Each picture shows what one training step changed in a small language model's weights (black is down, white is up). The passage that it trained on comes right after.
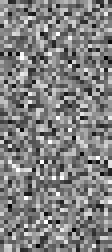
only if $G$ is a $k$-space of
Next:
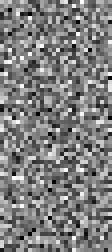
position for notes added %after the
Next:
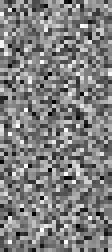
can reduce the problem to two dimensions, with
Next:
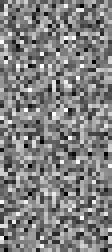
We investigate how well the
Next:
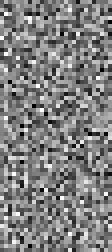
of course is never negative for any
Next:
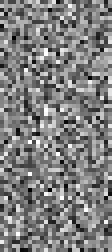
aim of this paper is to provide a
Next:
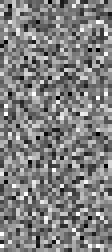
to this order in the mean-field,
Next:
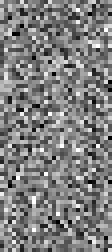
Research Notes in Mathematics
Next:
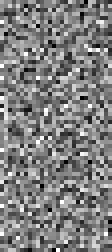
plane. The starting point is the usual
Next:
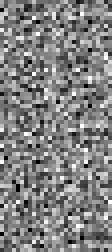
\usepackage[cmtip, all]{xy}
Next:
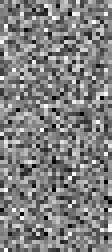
if $p$ and $p'$ are distinct
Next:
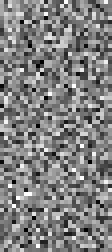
eingeschlossen) definierte
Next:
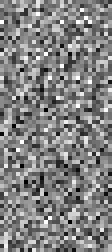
K = G_0 \subseteq G_1 \subseteq
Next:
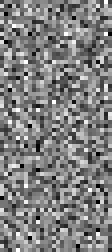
formula, we use the convention that
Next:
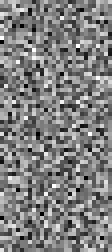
the targets can locally use their
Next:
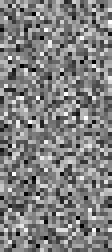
illustrating that the two curves of
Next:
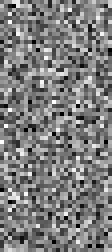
studied the supersymmetric index of
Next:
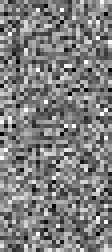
x 6'\tabularnewline \hline
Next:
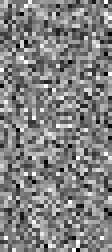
BL Lac objects. We applied the
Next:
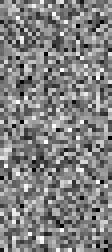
= RHS(\clubsuit)
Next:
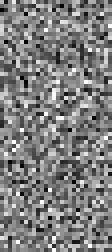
angle rounding parameter initialization scheme for
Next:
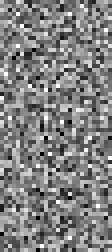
there is a bijection \[
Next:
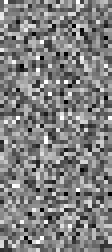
si $\mathcal{F}$ est un
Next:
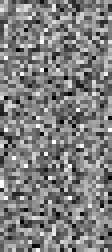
optimal in the sense that one cannot obtain
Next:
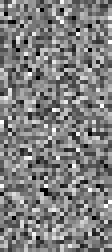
by the rules% \begin{equation}
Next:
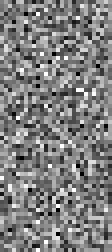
such an operator in conjunctions with the
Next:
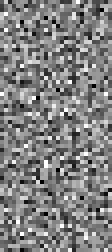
the motion of ensembles of classical
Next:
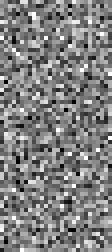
\ref{l-zkhomog} we
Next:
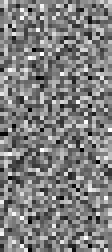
of the possible base components of the
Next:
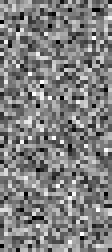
based on monolayer graphene can be a
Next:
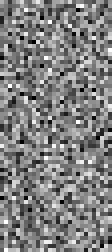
illustrated in Fig.\,1 in which
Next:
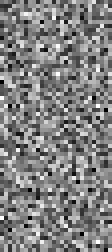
under unawareness remains an
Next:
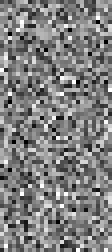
and $(\R^{n+k},0)$ respectively such
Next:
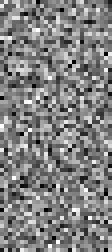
solely on $% (s_{\infty
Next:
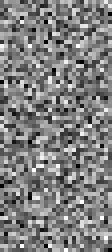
weakly compact in $H^p$.
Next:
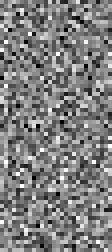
$\mu\ge0$. For the exceptional
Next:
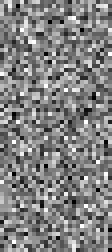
paper \cite{C-K}, the
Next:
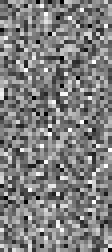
Aizenman and J. Wehr,
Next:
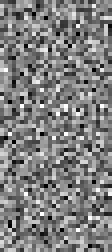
etc., but take the sea quark mass
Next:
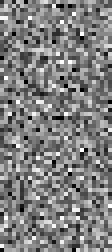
most off-diagonal errors.
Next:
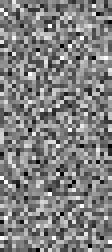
singlet and a bidoublet under
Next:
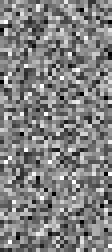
at one and attached to two springs
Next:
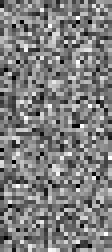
angular expansion of the equations of
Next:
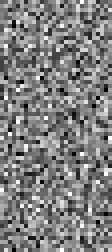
spatial dimension. Most existing
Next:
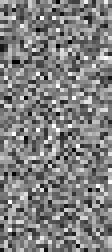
uncovering the kinematics of the
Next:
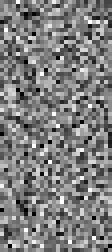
that the lowest error is associated with
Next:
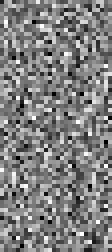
of Physics: Condensed
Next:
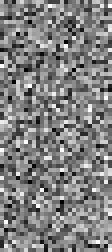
|$, where $|j\rangle$ is the
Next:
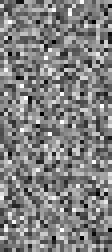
either a $2$-disk or an
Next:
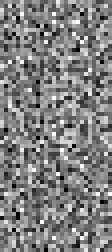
\biggr\}. $$ For a matrix $Z
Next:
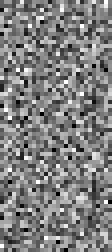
Oba, Phys. Rev.
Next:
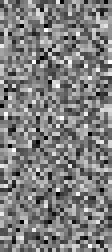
violates the standard energy conditions across
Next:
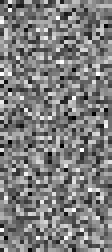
overview of the most significant
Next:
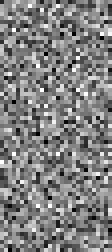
agent $i$ at time step $t$
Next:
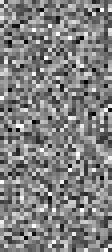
fluids interacting with moving
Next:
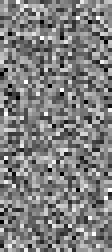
$S$ in the order the orbit of the point
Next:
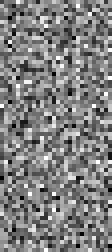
stress\hfill (MPa)%
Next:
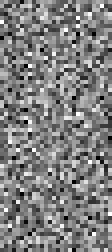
only complex interactions between nodes, the network will
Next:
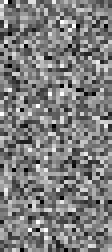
and $\lambda_2$ satisfy the inequality
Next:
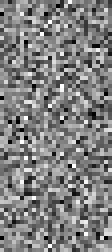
with finitely many trajectories is timely given
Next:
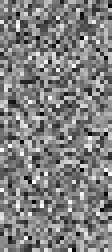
state is characterized by out-of-plane
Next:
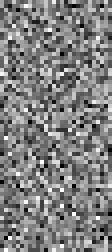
construct a global \s\ is the
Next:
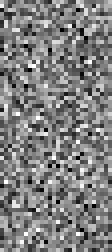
and using the fact that within our approximations
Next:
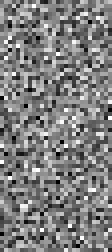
the last term on the right hand side of
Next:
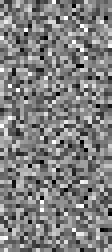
The standing electromagnetic wave produced will
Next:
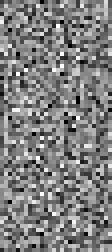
fraction of their mantle mass during
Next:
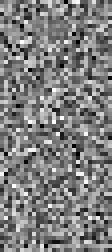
partial assignment in the full
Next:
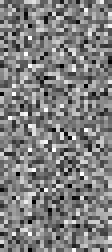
as \be \dot{Q}_{\rm max}
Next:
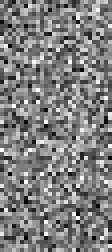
study concerning spherical Landau
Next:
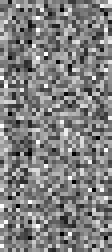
$n$ otherwise. Therefore we have
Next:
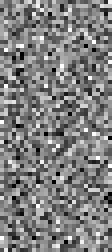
$C(e)>0$ is a constant
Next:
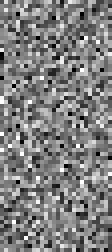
have stronger in- and out-of-plane
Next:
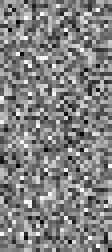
as a \textit{cell}. A plane
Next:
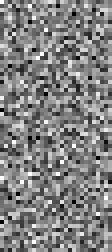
reaction. Thus a comparison of
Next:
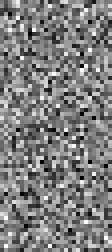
gluon self-interactions and
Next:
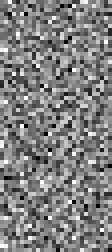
case $q=p$ and $s$ being
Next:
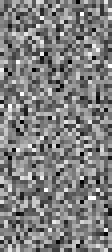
Suppose that a closed three-manifold
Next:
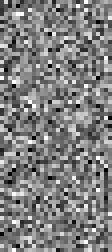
paper, we first consider the backward problem for
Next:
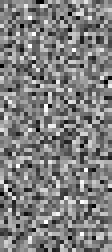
radial convective motions decreases closer
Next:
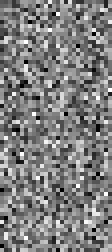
Hadron Collider (LHC)
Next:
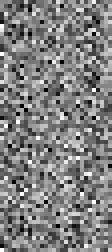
San Diego. Many
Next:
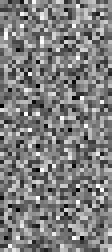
possible explanations of the deviation,
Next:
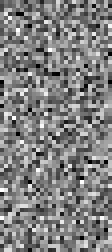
layer is replaced by a normal
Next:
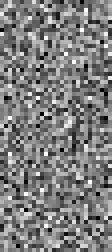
ring. \begin{lemma}\label{suf
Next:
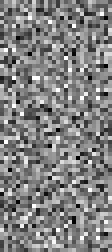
the equality by Lemma~1.1(4).
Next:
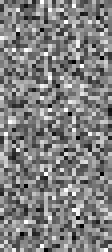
measures (\textit{Theil} and
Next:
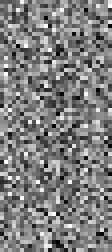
each $f_b \in R_sG$
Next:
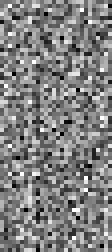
version: \begin{itemize} \item CP
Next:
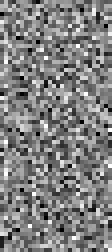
at these early epochs. As
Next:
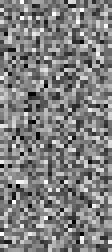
between regions are then spherical, centred
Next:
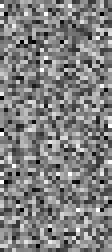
specific norm, a purely
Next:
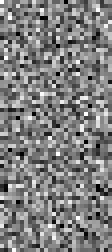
the unit hypercube of a
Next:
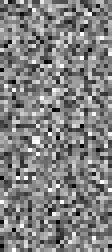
parabolic with respect to it.
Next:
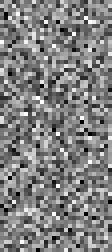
has fixed points $w_1,w_2$.
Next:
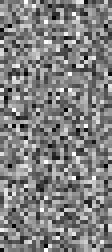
domain, DDOP behaves locally like
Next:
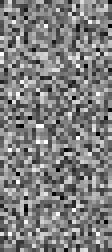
on \textit{Juno}'s
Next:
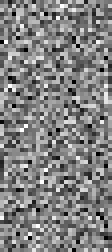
optimum case. Even the worst test
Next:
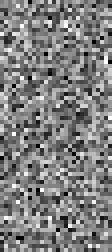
etc, along each side of the
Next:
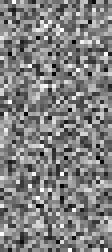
higher than two. Observe that the set of
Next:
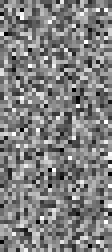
as the nonspecial \c s with
